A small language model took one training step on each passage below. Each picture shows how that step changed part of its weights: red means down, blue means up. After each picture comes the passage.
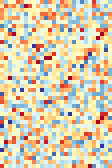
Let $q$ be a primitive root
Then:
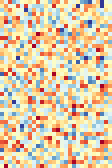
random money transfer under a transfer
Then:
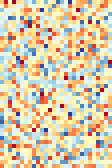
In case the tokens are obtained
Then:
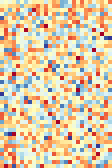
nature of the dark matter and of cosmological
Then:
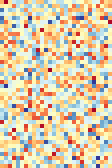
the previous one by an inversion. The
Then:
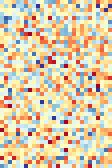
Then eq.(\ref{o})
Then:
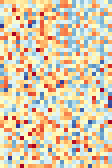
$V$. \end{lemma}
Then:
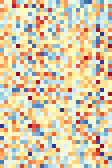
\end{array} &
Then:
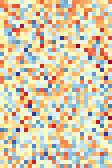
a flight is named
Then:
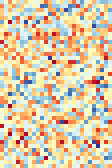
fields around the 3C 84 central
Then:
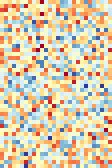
B for positive measures is given by
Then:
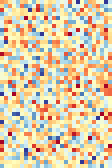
conservative, integrability conditions,
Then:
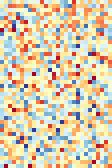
alter the relic abundance,
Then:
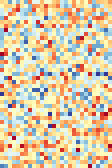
pattern only grows to a finite amplitude
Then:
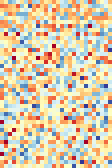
is driven by a transition from the
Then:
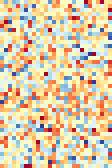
grey shaded regions. The horizontal
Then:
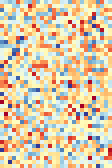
exactly to a \( \chi
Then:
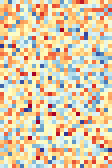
sample edges. With increasing external magnetic
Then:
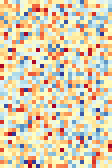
coordinate of $(2x,
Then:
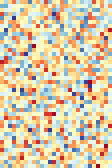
from $I$\ by making the variable
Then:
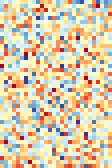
product matrices {\em without} actually
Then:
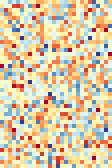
eccentric orbit with an
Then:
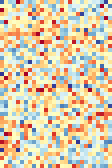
Sabio Inglés a la
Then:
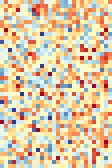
higher derivatives and non-locality.
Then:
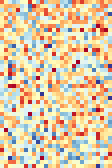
to have normalizable states for
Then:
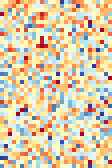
n$. The proof of the next lemma
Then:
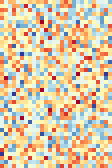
\newblock \emph{Physical review
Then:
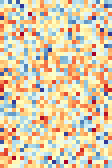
expanding pathway with the intention
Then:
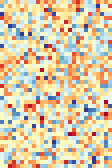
The experimenter notes down ${\bm
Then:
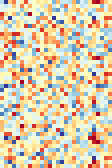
the copolar trio,
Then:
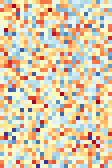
$2$-sets is the edge set
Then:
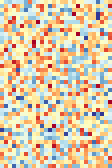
$q$-{\it analogs}
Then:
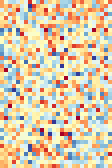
to all dotted and undotted
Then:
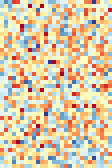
confirms the analytic, linear-theory
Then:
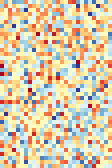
de Picardie, 33
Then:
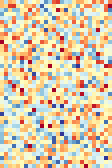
like commutative von Neumann regular rings with
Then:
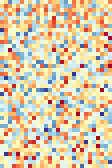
shown previously that expansion shock solutions are
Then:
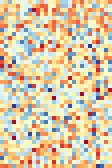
changes in the requirements should be
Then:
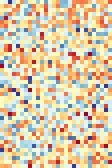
included a dominant contribution from the contact
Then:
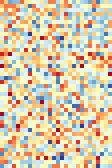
of being orthogonal which simplifies the task
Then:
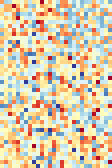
$0 \leq k \leq m
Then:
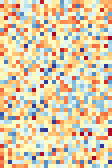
the reduced Ermakov system as
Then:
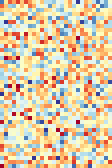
Critical surface}: The position of
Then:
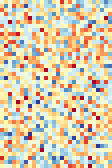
the support of the Australian
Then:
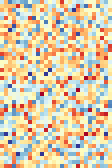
is the angle between the directions of the
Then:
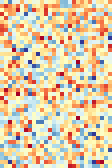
isolated 2-dimensional (2D)
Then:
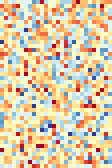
the spectral response function at that wavelength,
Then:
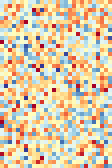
most scenarios investigated in this paper will be
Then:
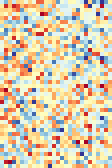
Bulletin of the
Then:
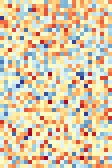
effect of interface field. In Figure 4
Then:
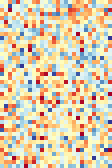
h_{\text{min}}$ the free
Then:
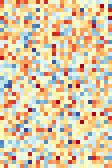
that outperforms baselines by
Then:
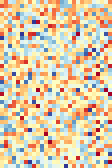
for $V$ as a simple
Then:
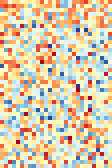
a variety of novel transportation
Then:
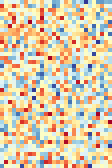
V$ of $\G\ltimes
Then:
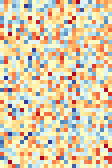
policies as given above, we
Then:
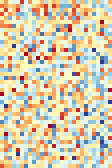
three-dimensional Bessel process.
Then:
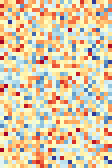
if $A,B\in
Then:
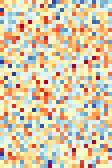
natural integer $n,\quad
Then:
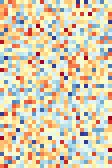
Agda, which is
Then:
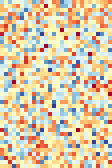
obtain the barycentric representation in its
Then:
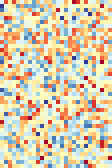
favorable for long-term
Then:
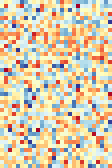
their occupational background to mitigate
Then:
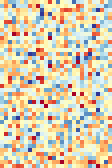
\psi$ takes the same values on
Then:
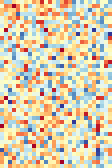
$n\times n\times
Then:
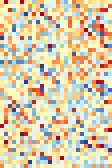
i.e. products of permutations
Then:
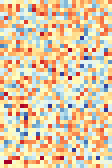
temperature dependence of the Raman spectrum of
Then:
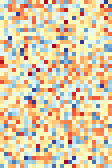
de points fixes si elle est
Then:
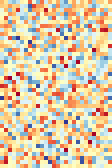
to the real and imaginary parts
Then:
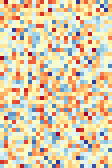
Collider (LHC)
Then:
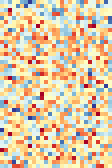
related to the Fermi surface geometry not
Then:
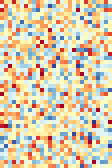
\prime}) \left [{\cal
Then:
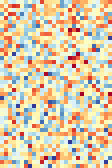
the ability to set them up reliably
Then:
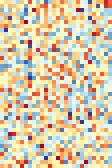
account state, to finally reconstruct the
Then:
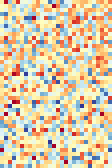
engage in with respect to
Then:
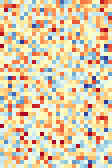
an inductive limit of the system
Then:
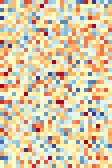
make use of in our proof of
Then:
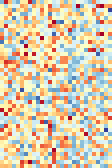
of power (%) induced by
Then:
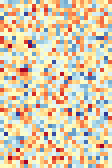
determines some triangulation of the
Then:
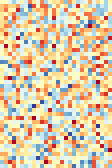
with the $C^{\infty}$ manifold
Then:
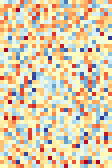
fundamental frequency and $\jmax$ is
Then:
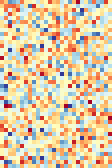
of their electricity use. This ability
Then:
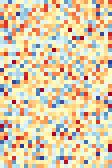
must overlap, which localizes the production
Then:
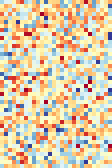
However, due to the third law of
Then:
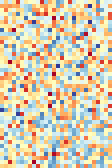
that $D \widehat{f}
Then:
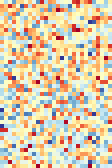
we will consider the standard Courant algebroid
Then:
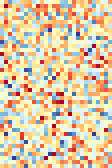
series of the vessel angular velocity
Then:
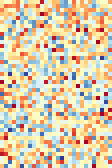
Spin Polarization of
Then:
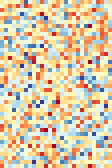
In contrast, the yellow band shows
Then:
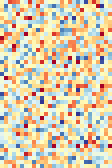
To each simplex, we can assign
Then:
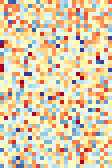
of Section~\ref{sharp} use
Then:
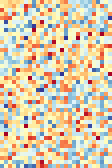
\smallskip \noindent {\it Case
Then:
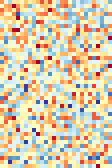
$q$ rows by the use of
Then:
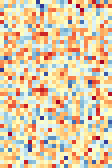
density to find a specifically bound
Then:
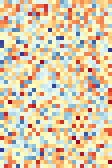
few percent, while $\delta
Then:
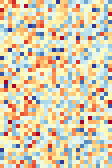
\phi} ,\psi \rangle =
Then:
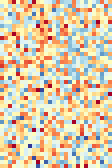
$q$ is the momentum determined by
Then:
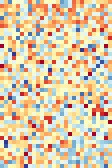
increases with redshift. The trends
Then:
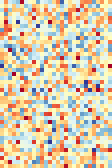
precisely, \bi \noi
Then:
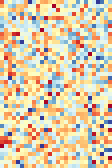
the SCDM, and $\sim
